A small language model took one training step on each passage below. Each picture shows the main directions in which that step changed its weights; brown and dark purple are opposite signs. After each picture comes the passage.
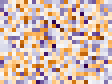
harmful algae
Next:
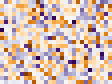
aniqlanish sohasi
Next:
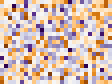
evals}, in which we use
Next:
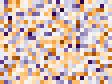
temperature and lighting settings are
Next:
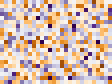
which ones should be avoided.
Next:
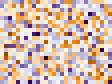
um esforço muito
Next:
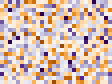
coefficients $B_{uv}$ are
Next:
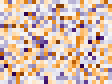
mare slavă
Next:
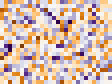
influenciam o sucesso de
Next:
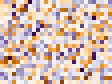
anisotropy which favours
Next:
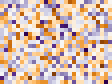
state are reproducible up to
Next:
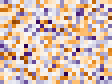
of experience. Overall,
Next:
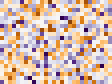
como las formas diferenciales
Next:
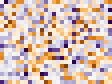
years). The proportion of patients
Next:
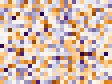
dominated by its mean. Four
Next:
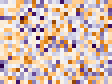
power underwater assets.
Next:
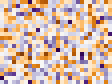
bo'ladi. Bu
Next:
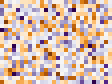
qilishga undov ”
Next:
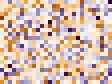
that party politicians,
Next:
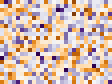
a reference. Binding energy values
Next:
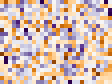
volume of breast The volume of
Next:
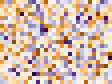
the two surveys is not
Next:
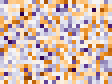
of the shape of the particles are
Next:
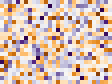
Coroniti. The thinner
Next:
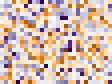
no solo las necesidades
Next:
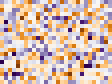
qilish, "Kartada
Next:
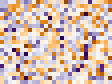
administered with 500
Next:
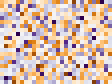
item Total expenses
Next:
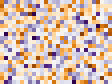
the primary cosmic ray.
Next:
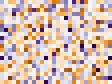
these results, things are
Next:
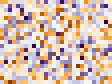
of chaotic systems and random
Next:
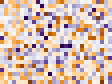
En V Formada por varias
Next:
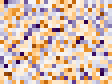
в современном мире
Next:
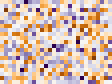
= 0 \Rightarrow
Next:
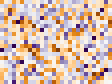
pel que fa al benestar
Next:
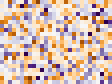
and transgenerational effects of
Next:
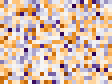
the following values of $RL =
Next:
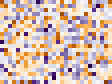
un paisaje en
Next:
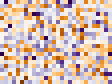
to assess the probability of an
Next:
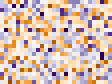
are co-located,
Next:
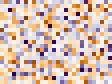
light curve & [N]:
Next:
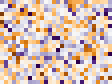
golpe militar
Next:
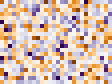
a simple RC circuit as
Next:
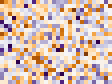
clearer let us suppose
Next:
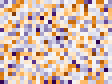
participants were the teacher educators of
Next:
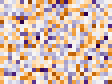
la Información y las
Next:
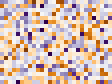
can prove the identity for the
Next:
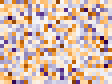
or fix possibly erroneous
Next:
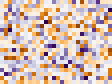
with poverty ($p =
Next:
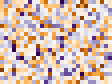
the halo. Taking
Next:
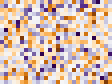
cost of the controlled rotations depends
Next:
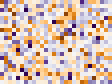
ошириш учун
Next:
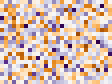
M., Ayyub,
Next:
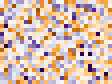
effects on the SQUID
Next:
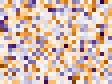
auxiliary system.
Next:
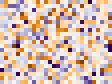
officer. - This study may
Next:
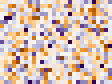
(PVB) and
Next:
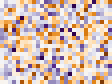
efficacy of our method using channel
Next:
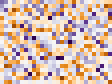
also been observed in case of
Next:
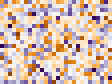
to isentropic initial
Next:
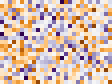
noche en aquella
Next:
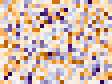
with associated density $\rho\approx
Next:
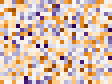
products, the space may not allow
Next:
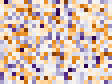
an area in the mass plot of
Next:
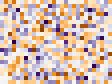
using the Hogbom
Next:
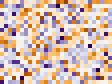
education. Key words:
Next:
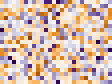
additionally uses information from the
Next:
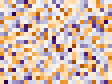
must be not only public control but
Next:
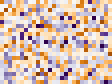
this prediction is called for. There
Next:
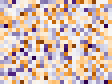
(1) bago ang
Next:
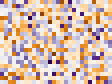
disorder and suicidal
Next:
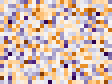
from people with a role in public
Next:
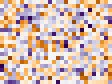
tanto, el parlamento
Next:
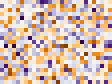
phenomenologically viable.
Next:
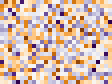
This technology is being employed mostly
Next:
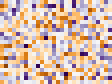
explore whether AGN feedback, or
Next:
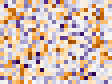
автомобил пред
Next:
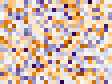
markets. 3. DER
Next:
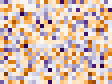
of white-light flares
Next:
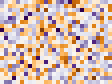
Asselt (UMCG),
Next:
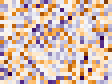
simple if we express them in terms
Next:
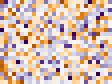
This method collects 21 real time
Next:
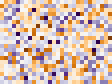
receives one of the other three
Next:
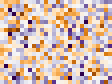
отримання більш
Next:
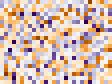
will for long-term commitment
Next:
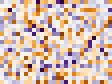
since changes observed Procedure done
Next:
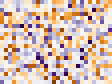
ponevano delle
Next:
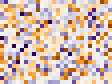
of target phenotypes.
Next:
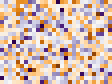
the level of “apply for
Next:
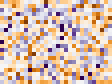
de classe et,
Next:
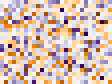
and comply with the majority
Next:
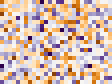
point of view of potential applications,
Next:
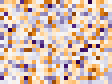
above. \\ The ${\rm
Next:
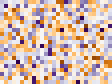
compared to borage in this
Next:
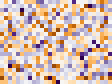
in 2 to 4% of the
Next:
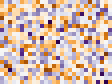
that funding is available for any
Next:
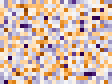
yang relatif berbeda
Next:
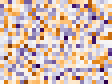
ta'siri natijasida
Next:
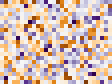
era di soli 19 gradi
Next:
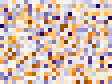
growing and that will lead the demand
